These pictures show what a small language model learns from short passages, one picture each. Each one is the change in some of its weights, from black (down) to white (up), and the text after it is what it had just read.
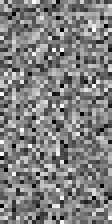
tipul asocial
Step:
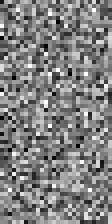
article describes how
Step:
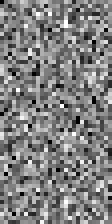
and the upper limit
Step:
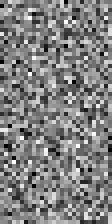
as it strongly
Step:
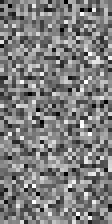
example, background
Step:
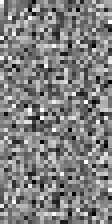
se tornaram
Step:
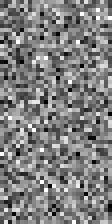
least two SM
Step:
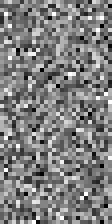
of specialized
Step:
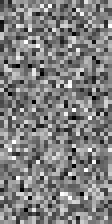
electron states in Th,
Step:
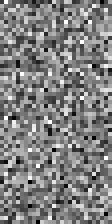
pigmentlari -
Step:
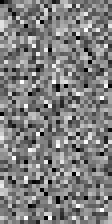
– семейный
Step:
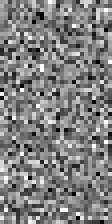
como propiedad
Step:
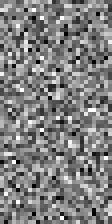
and small, symmetric
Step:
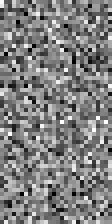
the Tourist
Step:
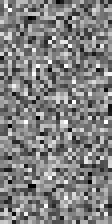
anyway related to
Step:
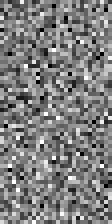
el Proyecto
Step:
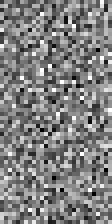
pc. By
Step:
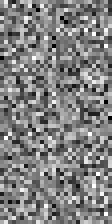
source exciting the
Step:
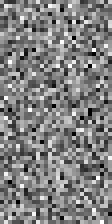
of about $5
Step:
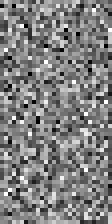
data can be used to
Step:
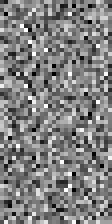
of the AS and
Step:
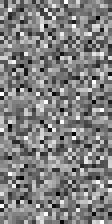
como base para este
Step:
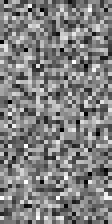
masa kini,
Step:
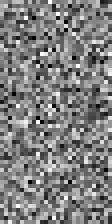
olinadi va
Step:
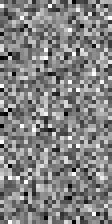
For Resolve the
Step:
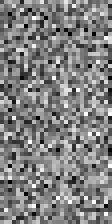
field component have been
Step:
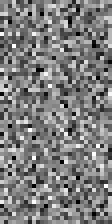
then there would in fact
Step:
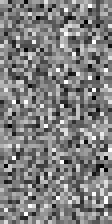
both indicators only during
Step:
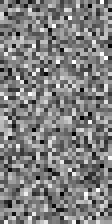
of the questions were
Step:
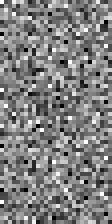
к тому, как
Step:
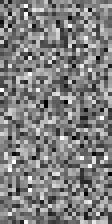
As mentioned
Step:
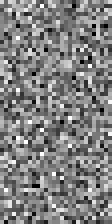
of the mood,
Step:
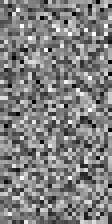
parameters. These parameters are
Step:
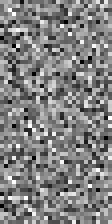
of the PT2
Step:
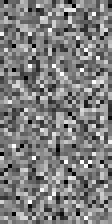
и науки с
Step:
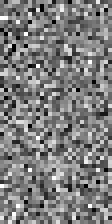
va boshqa
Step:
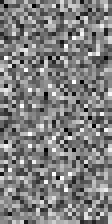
this level precision as
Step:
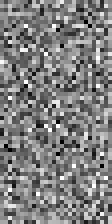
the details of this
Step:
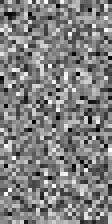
matter multiplets with
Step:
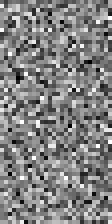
ruhiy holati
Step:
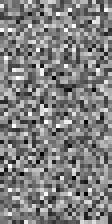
The middle
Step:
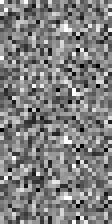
В целом для
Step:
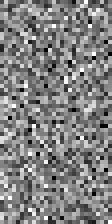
3. Bachert
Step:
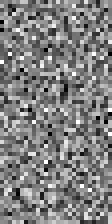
variant. S =
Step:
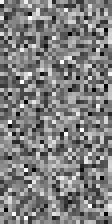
here is fixed at
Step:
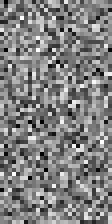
playa para el
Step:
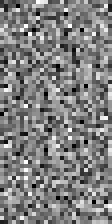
or other activity,
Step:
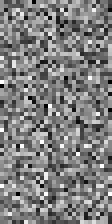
Lopes de;
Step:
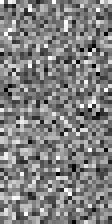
gebe mich dem
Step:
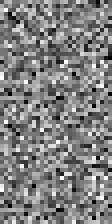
functions while the red
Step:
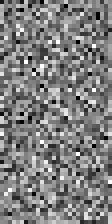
la audiencia;
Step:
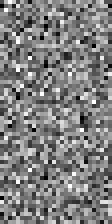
at learning with a
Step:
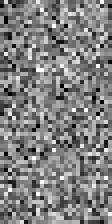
the solution in a different
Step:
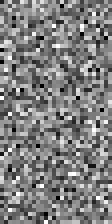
demands, the
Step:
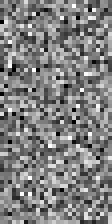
increased. The
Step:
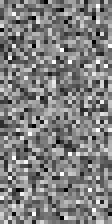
is the input signal
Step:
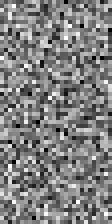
be absorbed
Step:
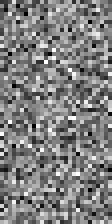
centrais por uma
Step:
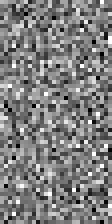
measurements of $\da$.
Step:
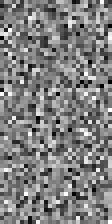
can significantly impact
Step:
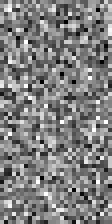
the nTron
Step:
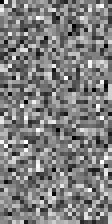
analyzed here present
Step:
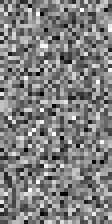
correta utilização
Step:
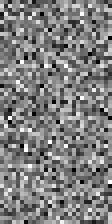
el mercado.
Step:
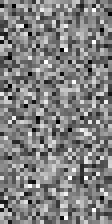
can be used to
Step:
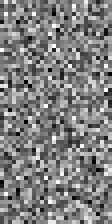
formulation. Note
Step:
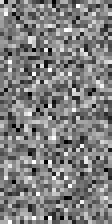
Для этого
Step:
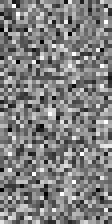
text padding
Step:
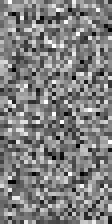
from the host of
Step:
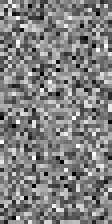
is poor in some
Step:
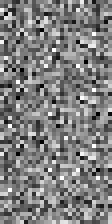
avec une
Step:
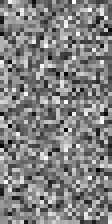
is filled by
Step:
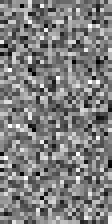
dan ini berimbas
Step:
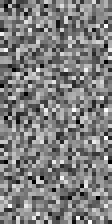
moderna no es
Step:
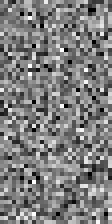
for timing its
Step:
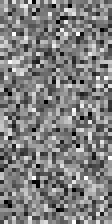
of the polarizability
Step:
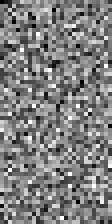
equivalent to the
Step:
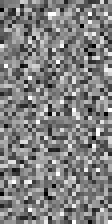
hard X-ray
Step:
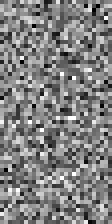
a book, a
